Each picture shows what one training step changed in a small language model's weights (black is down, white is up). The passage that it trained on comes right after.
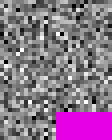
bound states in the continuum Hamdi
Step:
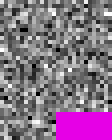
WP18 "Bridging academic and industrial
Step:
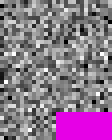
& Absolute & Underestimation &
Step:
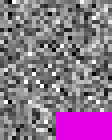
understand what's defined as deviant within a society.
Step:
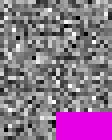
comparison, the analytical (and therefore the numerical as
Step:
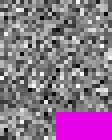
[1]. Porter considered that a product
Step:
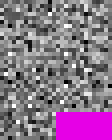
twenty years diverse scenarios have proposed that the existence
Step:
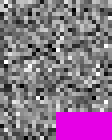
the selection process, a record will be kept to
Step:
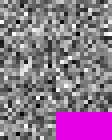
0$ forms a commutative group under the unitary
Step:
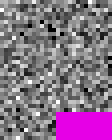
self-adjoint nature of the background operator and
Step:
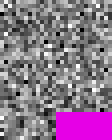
the one-photon QRM in the
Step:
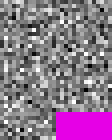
of single threshold value. According to the reason, the
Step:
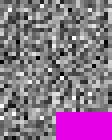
\end{theorem} We give the following questions:
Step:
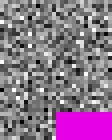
develops IoT and cloud-based
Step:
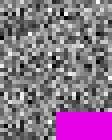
and with the other challenges such as problems in using of
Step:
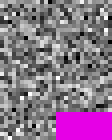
uncertainty of the D$^{0}$-meson
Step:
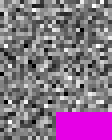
presence of DR in T2DM patients.
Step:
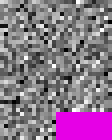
reports ${\rm EW}_{\rm rest}^{\rm
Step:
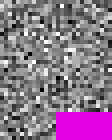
not obvious compared to that of chirp-free
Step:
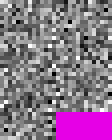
4 patients (5.0%) did not.
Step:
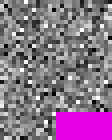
put $N_f$ back to the final forms
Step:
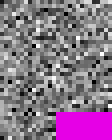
In cases of persistent osteomyelitis,
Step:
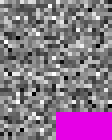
criterion. Thus, we were able to develop an efficient
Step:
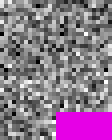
features were investigated more carefully using the methods
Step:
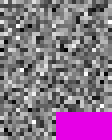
variety of $\mathcal{N}_\lambda$ given later
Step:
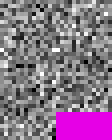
evaluate Greek and Latin text
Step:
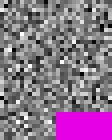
section we use geometric language, with $X =
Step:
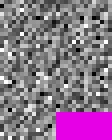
how community collaboration contributes to teachers' job performance in
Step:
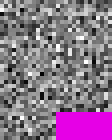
in central time of the exposure and 10 s error
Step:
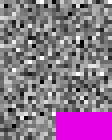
crude protein (2.93) and
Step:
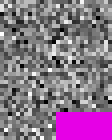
the first grade to the twelfth
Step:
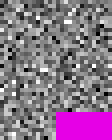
{t-s-1 \choose
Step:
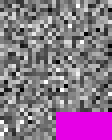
of nanodosimeters: this understanding can
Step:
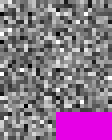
this activity. In this model many partners are players
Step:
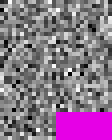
is: \paragraph*{{\bf{Theorem A}}}
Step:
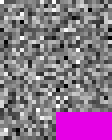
team. To ensure validity in this qualitative approach,
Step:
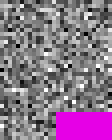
distribution of *Sida acuta* in
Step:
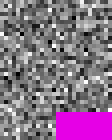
and the functions used for the approximations.
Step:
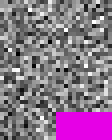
place exclusively in the less hindered
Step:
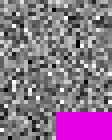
formic, acetic and oxalic
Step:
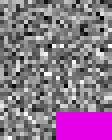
stellar mass binaries. There is a real, and
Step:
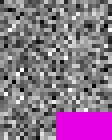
causing systematic errors. } {The spectrum obtained with
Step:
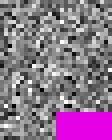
& $\checkmark$ & $\checkmark$ &
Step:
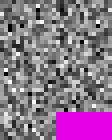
common citizenship on the values of human
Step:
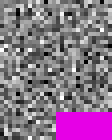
India. Year Silvershoots (%)
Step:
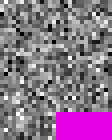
a Riemannian manifold $(M,g)$ can be
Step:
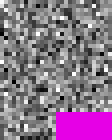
method was selected in line with the objective of the
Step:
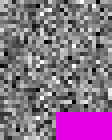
approach, which successively joins the
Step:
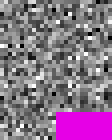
product induced by the matrix~$M$, giving
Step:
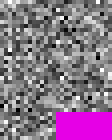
analytical analyzed the equilibrium property of the system. However,
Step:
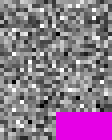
vertices with label as 1 have $s(u)
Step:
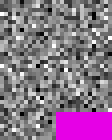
using Glogerm™, a
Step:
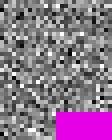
``` Fig. 4. Function for
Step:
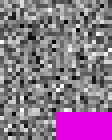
of humane treatment, and relevant educational,
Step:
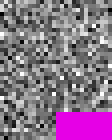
the need for this Lemma by choosing a more
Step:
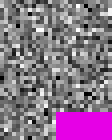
Bruijn sequence with desired properties named
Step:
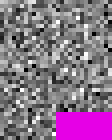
effect of historic irrigation policies on the
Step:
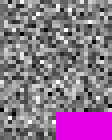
dB, the mean Doppler shift estimation error
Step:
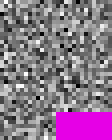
the most recent finite set of past measurements. As a
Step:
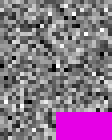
of degree $m$. {\bf (ii)} The
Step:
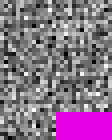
and adopt as reflection plane the plane through
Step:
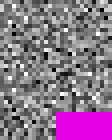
subsequent paper. \subsubsection{The hotspots}
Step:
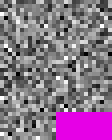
that the choice of parameters can only depend on the
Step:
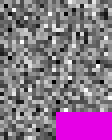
$r,s$ and $t$ can be
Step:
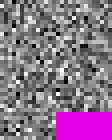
Eq.~\eqref{eq:mT}. For the
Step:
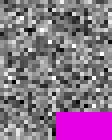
mimic the real tail behavior too (see
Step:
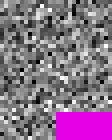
offspring, ensuring the continuation of the
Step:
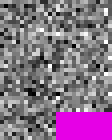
in frequencies and percentages, and continuous variables summarized
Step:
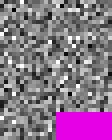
\begin{rlist} \item Let
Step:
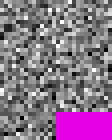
and $\pi$. Elementary geometry shows that \[
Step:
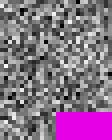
observed in those women with the highest education level and
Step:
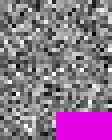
aggregates are the smallest secondary structure of SAS
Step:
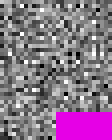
minutes of periodical technical meetings); -
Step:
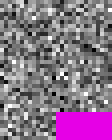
of *N. latifolia* and
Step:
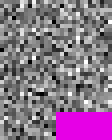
code 13..0 country specific identification 3.4
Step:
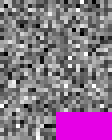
$M_{n-j}$, and one more application
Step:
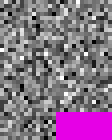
\leq 1$. In the proof we use techniques similar
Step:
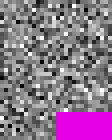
take values in $\Lambda^2_8$ and
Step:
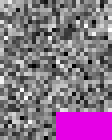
edge detection techniques were implemented with convolution mask and
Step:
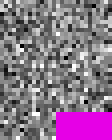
the boundary layer is greatly influenced by the shape of
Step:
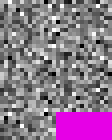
constructions. An example would be a set of rules
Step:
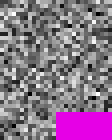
Massey's theory of L\^e
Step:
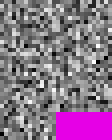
to do stuff as a family so it's
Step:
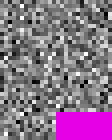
as \be y = \frac{d_L
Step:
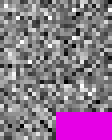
work instruction) WACC Weighted average
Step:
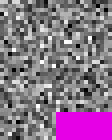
linear polarization and (f-i) elliptical
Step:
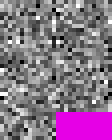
are usually handled by summing their terms as long
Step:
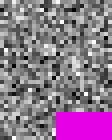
QM, that is when $f(p)
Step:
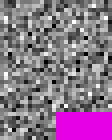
it cannot be an integer. This can be easily seen
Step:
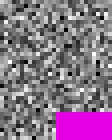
Government is empowered to take measures
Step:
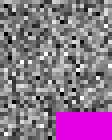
field $E$ and a distance $d$ of
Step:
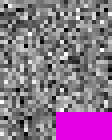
I in X-direction, and (b)
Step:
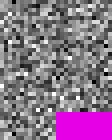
digital innovations. In relation to India, it was
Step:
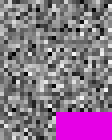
negotiate. The price codifies the value of
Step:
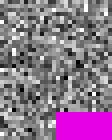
at $\gamma = 1$. (a) Average
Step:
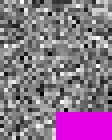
[4]. The use of morphostructural characteristics
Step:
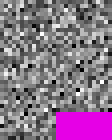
and comparing observed event counts with estimations of
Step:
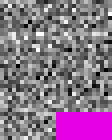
calculated the average RMS values during the same time
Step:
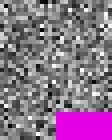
case when $V$ is the first quadrant in
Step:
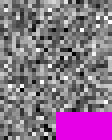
transition (Article 10) and guide national
